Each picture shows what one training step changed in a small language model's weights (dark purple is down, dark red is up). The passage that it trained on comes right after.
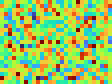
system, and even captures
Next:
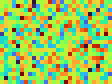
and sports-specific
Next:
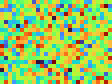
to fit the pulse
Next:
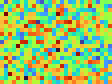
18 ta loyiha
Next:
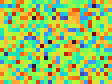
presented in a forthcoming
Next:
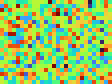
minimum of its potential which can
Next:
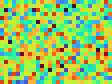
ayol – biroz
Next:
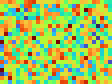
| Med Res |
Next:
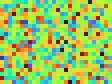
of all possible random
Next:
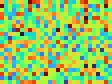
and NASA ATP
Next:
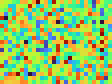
for every $x\in
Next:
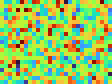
prematura y con una
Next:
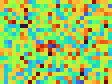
S. Saodat,
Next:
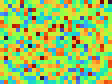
no comportamento das
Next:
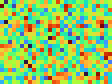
{Hu}}\ and\ \bibinfo
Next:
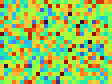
G'ulom, badiiy
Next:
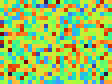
evaluation studies
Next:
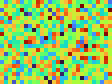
and Contradiction in
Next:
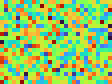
Gas-phase IR
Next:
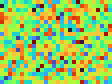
to change the outcome of
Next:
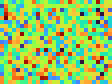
polyvalent cations are
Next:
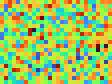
an additional source near
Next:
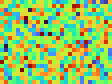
of land surfaces.
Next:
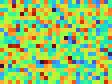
expect only several events
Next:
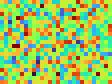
is done to achieve
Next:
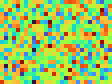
bilan qurollantirish
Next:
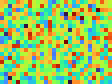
this now implies that we
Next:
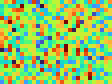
. \end{equation}
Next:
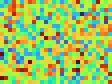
davlat o'zbek
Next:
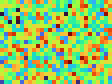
doktori, professor
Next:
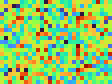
d'acqua non si
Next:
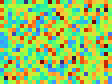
the so-called DPD
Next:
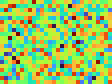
ambiente seguro
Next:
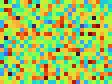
os subparâmetros de
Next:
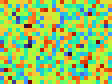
Various Populations: A
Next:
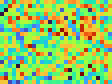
xil vazifalarni
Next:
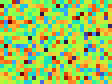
шахс ёки
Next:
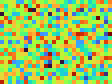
Tongxinglian in
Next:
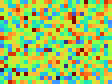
that demonstrate that such
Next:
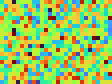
cada pergunta foi
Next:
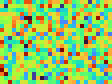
and all TTN data at different
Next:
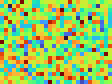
greater than 100
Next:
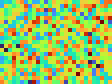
leaves five sources,
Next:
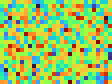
selection. As with any results
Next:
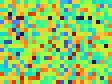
C-NE corresponds to
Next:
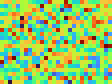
radial electric field can result,
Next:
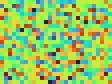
da deteção remota por
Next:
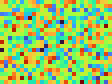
body these become
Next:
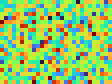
been tempered in blood.
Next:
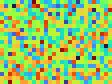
productores familiares
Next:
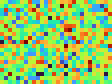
momentum integration factor
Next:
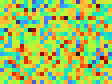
di wilayah rural
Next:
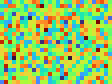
Yeroxina, 61].
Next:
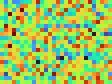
может получить
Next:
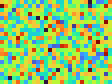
systems. Two different models are
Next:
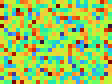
in Bohmian
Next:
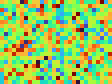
of outflows, as
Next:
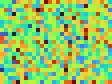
In this way the number of
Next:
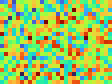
Adamo, A.;
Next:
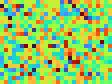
зразками [12].
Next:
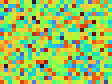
localizan notablemente
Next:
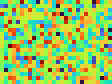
correspondence between $\sigma$ and
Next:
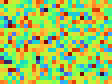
de définir et de
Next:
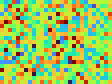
examples to generate
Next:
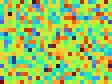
products in any section of the
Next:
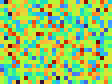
request. This way the
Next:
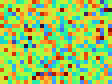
Open Science
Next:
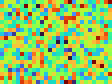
free ends present some
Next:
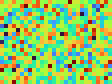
the entry of the
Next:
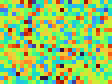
is given by \begin{equation}
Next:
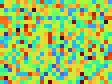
the films were cooled
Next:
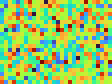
which exhibit high SP
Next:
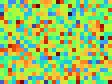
para solucionar problemas de
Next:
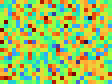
then subtracting as
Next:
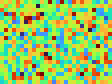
width) and their
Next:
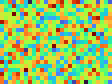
appeared unusual when
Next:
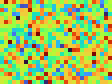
el III Congreso
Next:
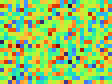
conclude that the
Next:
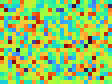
disorder values distort the
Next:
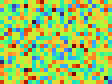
is the remnant of a
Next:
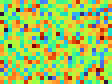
turli o'quv
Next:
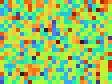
this very specific case it is
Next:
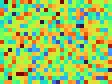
Also, often only 16
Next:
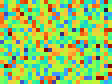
in the regions near the
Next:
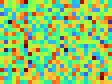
has been proposed, based
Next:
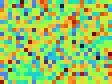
from two series of simulations are
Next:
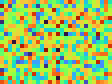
\newpage \par \par
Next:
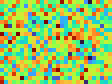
sublattices of
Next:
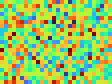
la construcción de obras
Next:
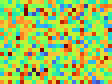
ter familiaridade com
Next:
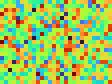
traction in recent
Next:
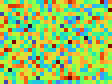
tidak dapat
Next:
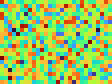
va yuqori
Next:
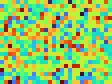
на вирусы:
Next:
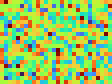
pour déterminer la
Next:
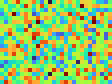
agreement with the corresponding values
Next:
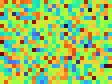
member of a pair whose
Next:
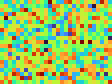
smooth way by
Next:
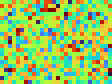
se začelo s
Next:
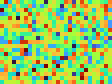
the spin-dependence of the
